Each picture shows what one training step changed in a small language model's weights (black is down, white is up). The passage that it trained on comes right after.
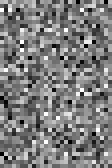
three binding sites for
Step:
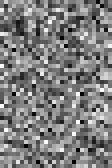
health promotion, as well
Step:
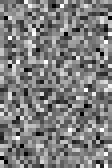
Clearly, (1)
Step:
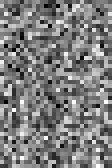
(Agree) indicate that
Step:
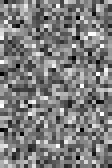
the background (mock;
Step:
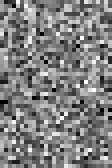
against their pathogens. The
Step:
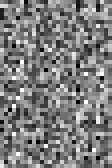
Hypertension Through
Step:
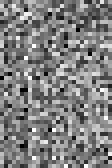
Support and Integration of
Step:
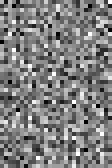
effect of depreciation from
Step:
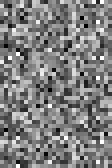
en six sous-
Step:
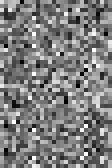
first incubation periods as
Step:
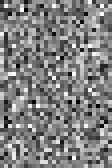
used by them. They stated in
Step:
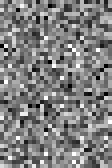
responses while maintaining their position.
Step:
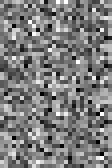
Version 0.2
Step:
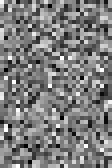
tools such as food balance
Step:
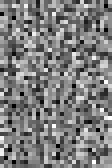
Sajan Mishra
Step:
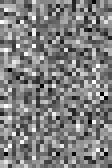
ROLI HAMDA
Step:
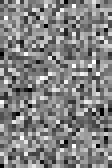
thermo-mechanical analysis
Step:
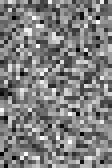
Therefore the state-of-art
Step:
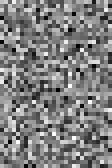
shift. The input is of
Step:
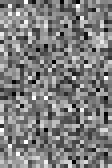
software were streamlined to
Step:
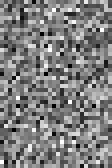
right motors. To
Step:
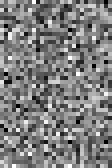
needed and hence no need for
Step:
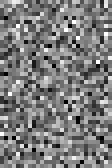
phone and found a series of
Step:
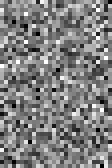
pools, small streams,
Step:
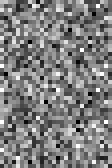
[4]. The information,
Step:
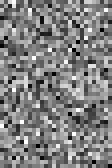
fever or previous history of
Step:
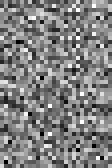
simple hematological marker
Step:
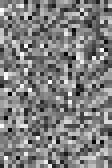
cases were selected by purposive
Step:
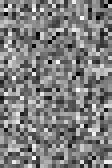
integration of ISIA into
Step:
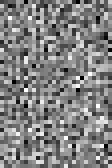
for the SimaaS.
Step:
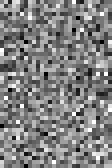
of 1.5 to even an
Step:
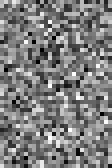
a person wearing the
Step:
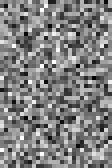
Netherlands, amongst
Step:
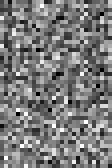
characterization would require serial
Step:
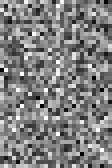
Subsequently, an
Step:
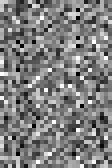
[19], where the development of
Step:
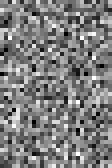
dynamic field of energy conversion,
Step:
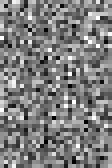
of the people served who always
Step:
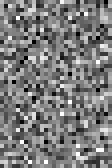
workers and similar professionals through
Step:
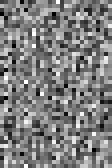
HOFA char after
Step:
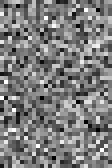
violence by [52]
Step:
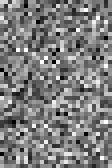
must be recorded for each sample to
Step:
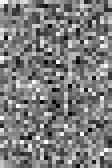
critical information about the features which will
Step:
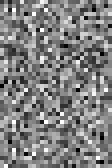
Thomas. G. and
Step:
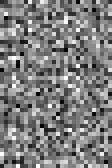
sulphur was done on
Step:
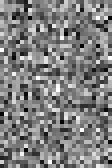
and cutting of trees
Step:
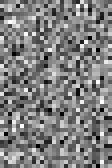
Williams KY,
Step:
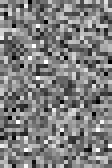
the utero and continue
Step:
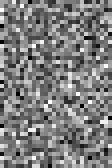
results confirm the effectiveness of the
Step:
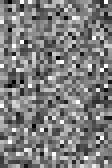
Durrani, through her
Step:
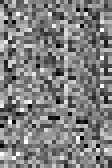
generally accepted framework does
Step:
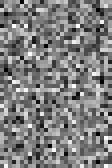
normal main sequence, while being
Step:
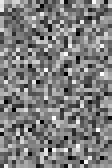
the clusters' labels,
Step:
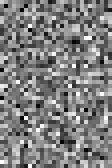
In which buildings was a
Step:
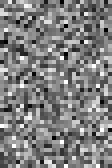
twill woven
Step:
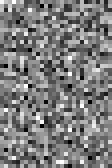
their lifetime in their working
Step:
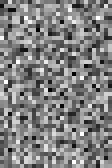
standards, avoidance of risk,
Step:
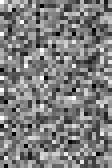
target tracking using multiple
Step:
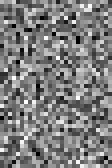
under grant agreement N°
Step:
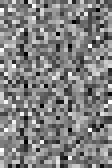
paper. The research was conducted
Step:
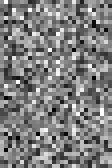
Some scholars such
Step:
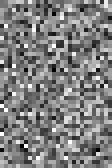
positive association, with a
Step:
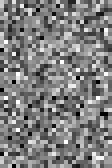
with variations between 45 and
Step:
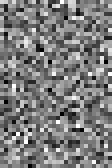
Direct exposure to high levels
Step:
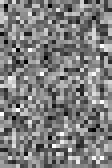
reduction options in order to identify
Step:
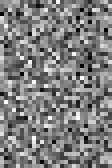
we read these accounts?
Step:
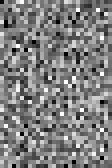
in a robot and also,
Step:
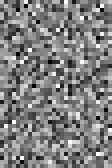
content increased with lactation day
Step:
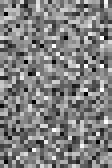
sample size:** Inclusion of
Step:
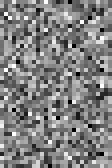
prepare for the paper and
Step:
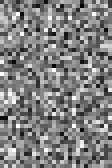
effects. Therefore, this review aims
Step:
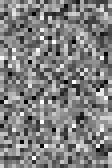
system," Urban
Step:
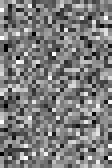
analysis is performed to map out the
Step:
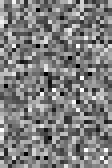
is the goal. Yet
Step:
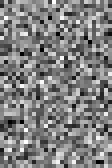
never put too much
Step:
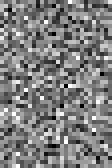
creating a structure using less material
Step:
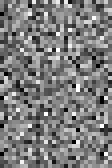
synthetic polymers which are
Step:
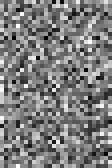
and we consider that the academic
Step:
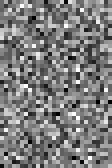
the potential yield was high enough
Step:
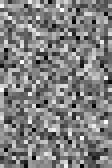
further into unexplored
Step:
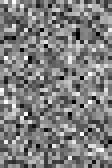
authorities in the higher institutions to
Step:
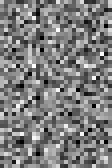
Most data resulting from the project
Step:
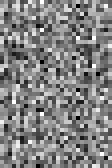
Hacib, M.
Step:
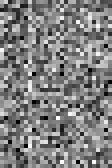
to be able to add information about
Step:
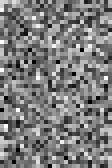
the balance between reconstruction
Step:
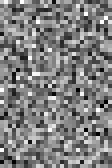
But this small portion
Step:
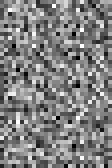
Things PSM Power
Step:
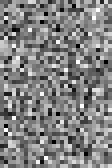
of Anesthesiology,
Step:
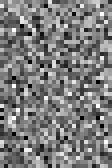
on our slave repository
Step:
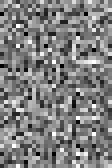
remain insufficient in
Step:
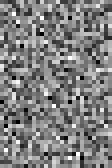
women. It includes people of two
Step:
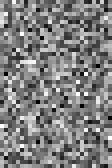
is voluntary. I
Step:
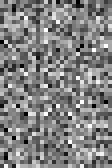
to prepare for and combat
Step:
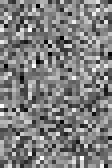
youth and wasted my life
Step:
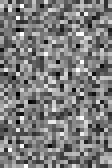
insights from domain analysis;
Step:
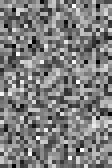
area and synapse volume
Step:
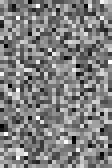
we obtain $$B_n
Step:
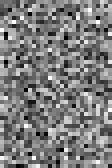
companies that tend to pollute the
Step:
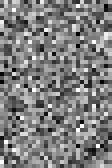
S.1. Tukey
